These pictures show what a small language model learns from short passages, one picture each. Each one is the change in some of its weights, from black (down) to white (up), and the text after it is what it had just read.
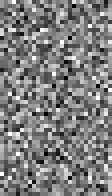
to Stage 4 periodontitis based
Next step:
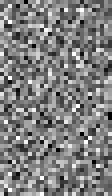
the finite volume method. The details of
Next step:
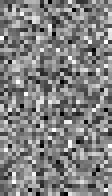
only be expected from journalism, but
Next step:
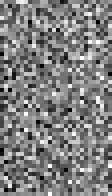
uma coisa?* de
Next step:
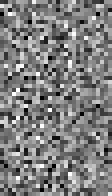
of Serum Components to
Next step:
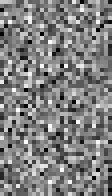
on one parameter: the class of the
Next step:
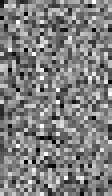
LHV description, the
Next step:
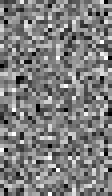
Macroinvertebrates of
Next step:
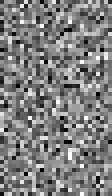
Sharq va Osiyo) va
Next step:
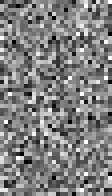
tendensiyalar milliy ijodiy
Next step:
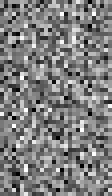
acceso directo a la
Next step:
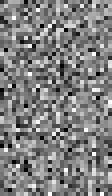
Dirac fields are normalized such that
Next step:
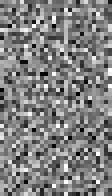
enrichment history of the
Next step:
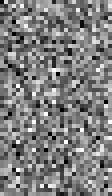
pearlite formation and generally
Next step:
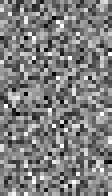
S. Soeknandan
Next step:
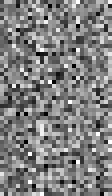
be seen, the newly proposed expression
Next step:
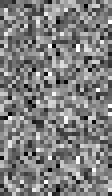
|| \}$ be a set of
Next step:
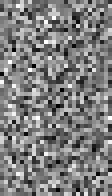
suitable to host the
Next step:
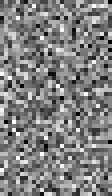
берип келген.
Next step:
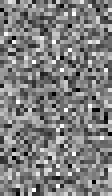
Antibacterial; Disinfection
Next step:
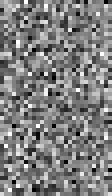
yillarda mehnat
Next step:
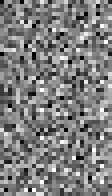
ijtimoiy tarmoqlarda
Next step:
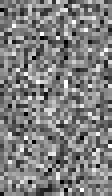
to several hundreds of
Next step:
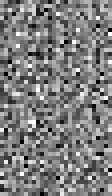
timp, iar serviciile
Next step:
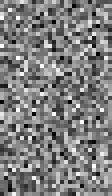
comorbidities profile. Only
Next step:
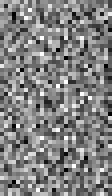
the length of stay of patients in
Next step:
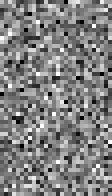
triad as canonical variables leads
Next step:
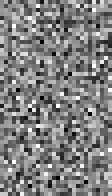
Auch bei transparenter
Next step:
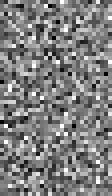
hardware graphs and specific problem
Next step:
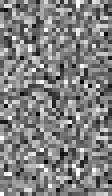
the shell sitting at the
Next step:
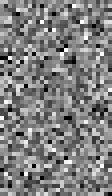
qobiliyatlarni besh
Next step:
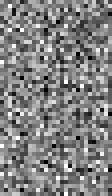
check the alignment of the lower
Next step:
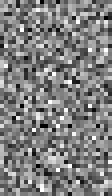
density $\rho_{0}$ is found by
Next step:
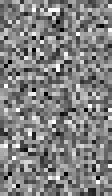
and red), we start by generating
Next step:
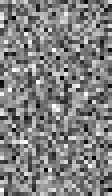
conclusão: Professora-
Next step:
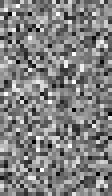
phase force the agent to use the
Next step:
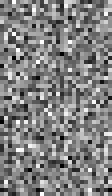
identification because it is efficient and
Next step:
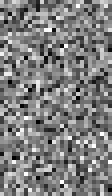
single poles (c.f.
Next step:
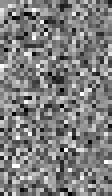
pragmatic smoother; it
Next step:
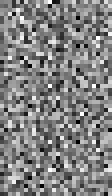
to express their sexual
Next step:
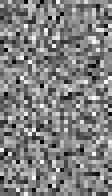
developed and least developed blocks in
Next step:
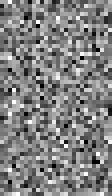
растения на ранней
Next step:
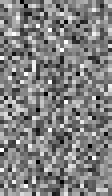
act as biological indicators. The
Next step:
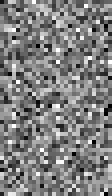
Kotani, Nishiura,
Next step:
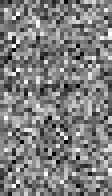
metal ions, and
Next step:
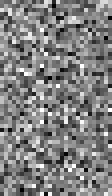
the table there was no tag.
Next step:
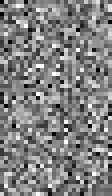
production is quite low in the
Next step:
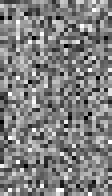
se satisfaire d'une
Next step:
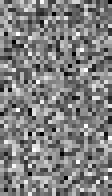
identified that most Quantity
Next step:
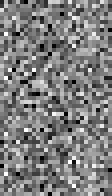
kerakli hudud uchun
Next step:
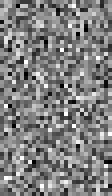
FL / LSP / translation
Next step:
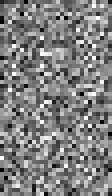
Америка та Кариби
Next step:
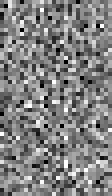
chest sensor were recommended,
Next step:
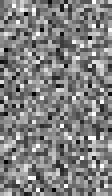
The solid lines in (a) are
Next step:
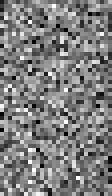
; \cdot)$ (by the
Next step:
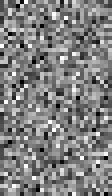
a lot of outreach and
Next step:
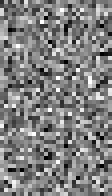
A.; Bojarski,
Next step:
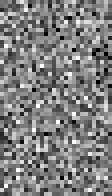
charges $\pm 1$ in its
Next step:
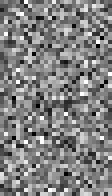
"Psixologiya" kitob
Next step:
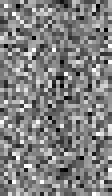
to specifically examine the effect of
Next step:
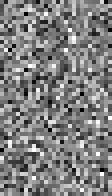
and Cynodon dactylon
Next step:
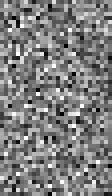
cascade decay $B \to
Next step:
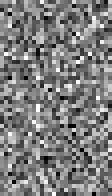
nearly unmagnetized environment.
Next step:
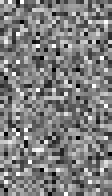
$\alpha \ll 1$ has many
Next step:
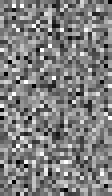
with six participants to refine question
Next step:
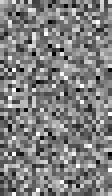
epidemia que, en
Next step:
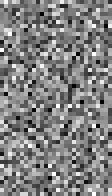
biri futbolda katta
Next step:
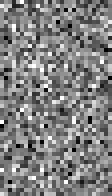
used for secondary biochemical
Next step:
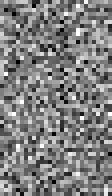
- mahalliy madaniy
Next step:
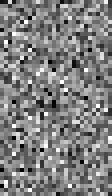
tk\cdot X-\veps
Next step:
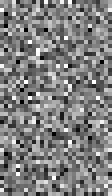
technique discussed in this section, we
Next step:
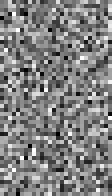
contrast with the static experience for
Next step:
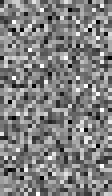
professionals have access to a more
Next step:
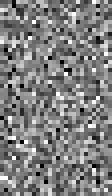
find delight in welcoming back
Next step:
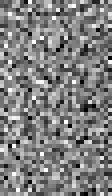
the classification of data with the neural
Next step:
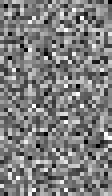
último semestre de
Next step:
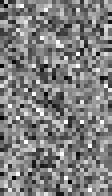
with chlorite, with a
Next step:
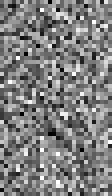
tarixida ilk bor
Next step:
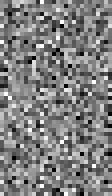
serious disease of rice in
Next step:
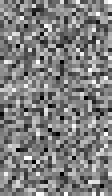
The contribution of antibiotics to
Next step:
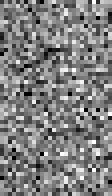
de-feathering points sell
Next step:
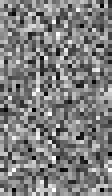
verify these results. We fit the
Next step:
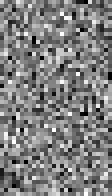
that 2.67 Observed make
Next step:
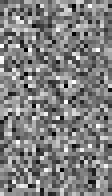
l'entreprise. De
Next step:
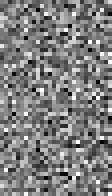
Introduction Open-heart
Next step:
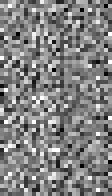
indicators and associated metrics for the
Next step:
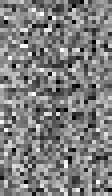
counterparts. This is expected to
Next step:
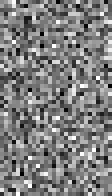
Figura 5 - Dashboard
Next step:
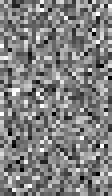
завода “Точмаш”
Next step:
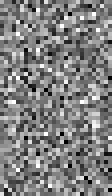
scale of the photon wavelength,
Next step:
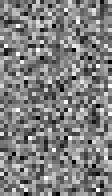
error}, we subsequently discuss in detail
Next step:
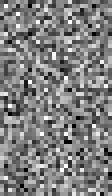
harsh conditions of high-temperature
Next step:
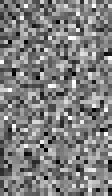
flow is switched on and
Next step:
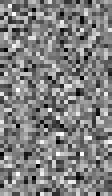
- i. The equipment in a
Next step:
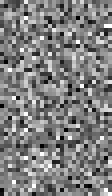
é ancestral, porque
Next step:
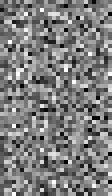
situațiilor financiare,
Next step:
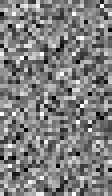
the single dish fluxes for
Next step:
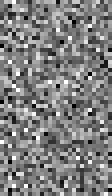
д. дис. авт.
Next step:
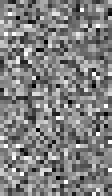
operating points for all three radiologist
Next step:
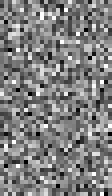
that clearly support this belief is
